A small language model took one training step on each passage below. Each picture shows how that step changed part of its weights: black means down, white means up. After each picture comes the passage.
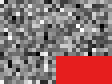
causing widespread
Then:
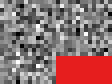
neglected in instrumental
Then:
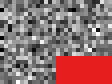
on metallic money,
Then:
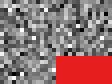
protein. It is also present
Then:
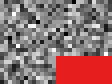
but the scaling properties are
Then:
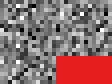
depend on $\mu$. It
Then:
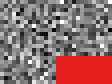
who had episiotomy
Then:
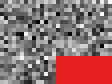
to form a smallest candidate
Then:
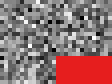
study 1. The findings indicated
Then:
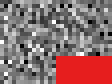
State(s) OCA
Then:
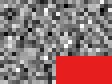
Topology and Quantum
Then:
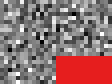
Ministry of Economic
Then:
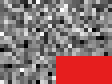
this study, we have calculated
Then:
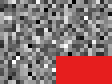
Anthropologists have
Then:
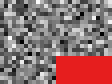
2 LOGO
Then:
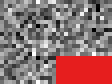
online learning. Online learning
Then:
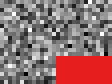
moderate intensity and activity with
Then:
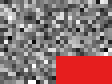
we need to modify the
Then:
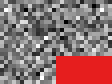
the validation of data path
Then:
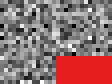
highest number of AI research paper
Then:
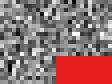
expenditures, but
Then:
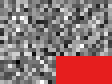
modes of type I that satisfy
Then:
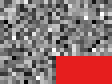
in the red wings of
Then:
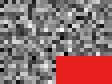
building materials are of economic
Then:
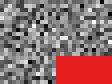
truncated and the dependence
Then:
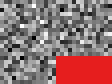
enables efficient solving of the
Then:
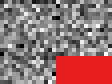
death and weakness,
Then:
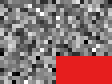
nebulizer before and
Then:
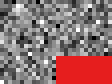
meets up with the second
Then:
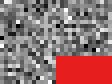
1 used evaluation-mediated
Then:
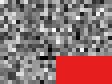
of packets with packet size greater
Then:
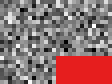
The System Framework is
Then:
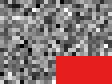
ultrasonic sensor suggested
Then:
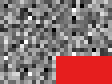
The BFKL corrections
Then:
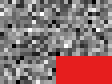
pigments from the
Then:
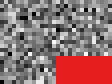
study this within the setting of
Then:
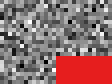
precipitated with
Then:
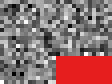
Results shown are for one
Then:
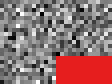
the mountain holds particular
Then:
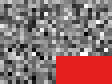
effluent water from
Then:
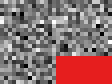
In particular, the scope of
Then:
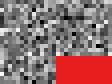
[Broeders et
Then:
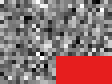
T. Ali, et
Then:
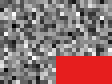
model of the plasma is worth
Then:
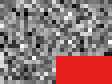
scattering cross section can be expressed
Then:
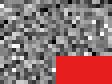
lines have also been used to
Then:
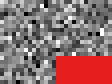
that the LIV electromagnetic
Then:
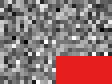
educational, preventive and
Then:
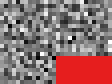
of HomeOS, a
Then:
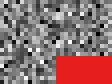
advantage of the definition of
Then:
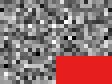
so that the lifetime of
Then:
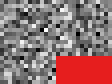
relying on the description of
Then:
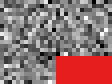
these voltages until the
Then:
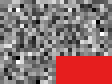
obligatory part of research
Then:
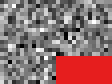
*The Kayana
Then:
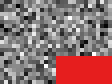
original architectural appearance of
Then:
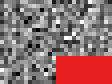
\end{eqnarray} We
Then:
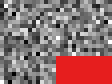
unstable, which is also
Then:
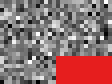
on the microsecond scale,
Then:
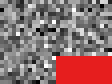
cyberbullying in many
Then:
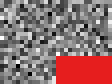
in this regime. The bottom
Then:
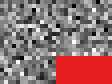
hence increase the hardness.
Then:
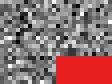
detect any further errors. They
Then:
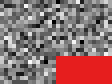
the k's parameters and the
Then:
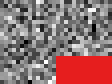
It was proved that the
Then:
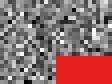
matter physics.[1,
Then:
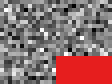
the number of participating devices
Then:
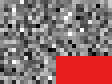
form of liver injury
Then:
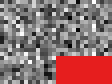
are part of multiple groups to
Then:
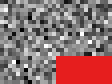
region to better quantify the
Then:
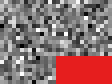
U.S. Code
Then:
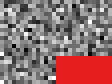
which has been successfully applied in
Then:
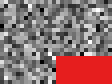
high energy (VHE,
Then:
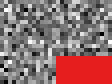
the number of connected components of
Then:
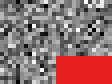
rice crop growth.
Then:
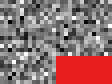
on 06 December
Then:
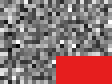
in the field of technical
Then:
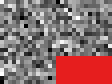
and autumn of these
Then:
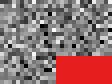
states $S$ a
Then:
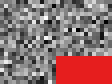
a. Predictors:
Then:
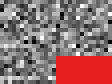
internal magnetic field within specified
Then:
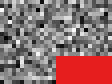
for our calculations because recent
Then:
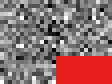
edges of the graph are
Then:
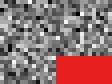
43.1% contained
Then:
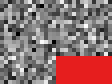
lab frame, ${\bf
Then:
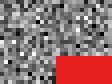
expensive. Microscopic
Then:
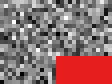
$\tau$, these do not
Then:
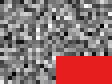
size of 32 and the learning
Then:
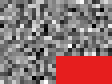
purchase too,
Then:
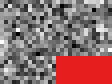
Package Executive
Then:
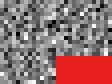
countries [6]. Reference
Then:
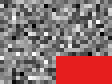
traced back to about
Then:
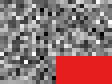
geometries. The results we
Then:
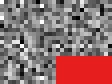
Microbiota Total
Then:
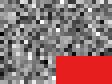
they want. The rise of
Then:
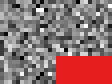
Cauchy surface.
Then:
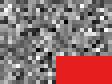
this step, an LLM
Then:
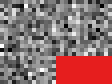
to the conclusion that 1)
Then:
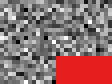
the pulse is either above or
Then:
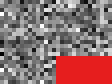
a home setting. This system
